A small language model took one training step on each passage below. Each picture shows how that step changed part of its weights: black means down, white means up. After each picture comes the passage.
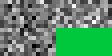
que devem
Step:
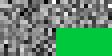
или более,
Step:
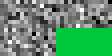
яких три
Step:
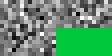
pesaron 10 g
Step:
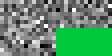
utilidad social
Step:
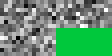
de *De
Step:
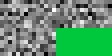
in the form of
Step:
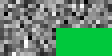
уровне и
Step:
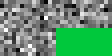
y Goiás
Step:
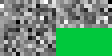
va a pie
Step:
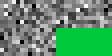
was carried
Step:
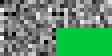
hacia un
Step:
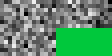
к наводке
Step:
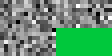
это выше
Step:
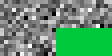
bir qismi
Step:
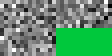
mumkin. Ularni
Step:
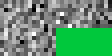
до рівня
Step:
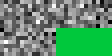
de capitalistas
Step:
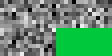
transparan dan
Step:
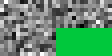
« motivation
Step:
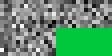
va boshqalarning
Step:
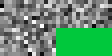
acción política
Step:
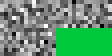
en la formación
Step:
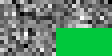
видов и
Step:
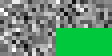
Tr. it.
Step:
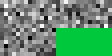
он не
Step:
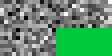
Bezug auf
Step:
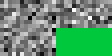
asosiy unsurlaridan
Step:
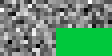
– se utilizando
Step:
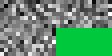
ello las
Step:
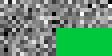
образ мира,
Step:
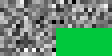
et al.,
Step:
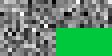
especialmente no
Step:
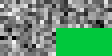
что современная
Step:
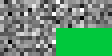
to perform at
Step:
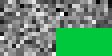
moral yang
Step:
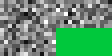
music and
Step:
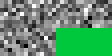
материала для
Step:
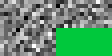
ideas of social
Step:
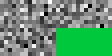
так і для
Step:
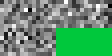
in Europe
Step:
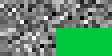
tevens een
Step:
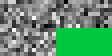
как все органы
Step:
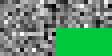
wie Daten und
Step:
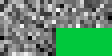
в составе
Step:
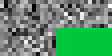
é notável
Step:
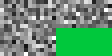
contexto educacional
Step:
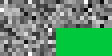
wie Filme
